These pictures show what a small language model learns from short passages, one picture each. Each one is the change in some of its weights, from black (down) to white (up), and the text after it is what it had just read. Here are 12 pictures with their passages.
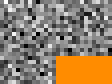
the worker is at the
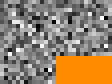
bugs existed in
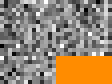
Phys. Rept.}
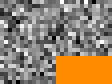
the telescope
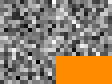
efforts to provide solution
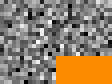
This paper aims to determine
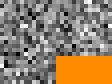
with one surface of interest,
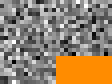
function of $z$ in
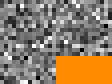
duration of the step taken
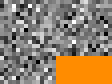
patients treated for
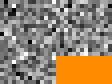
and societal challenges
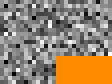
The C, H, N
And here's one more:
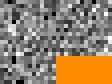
m E of 12 of
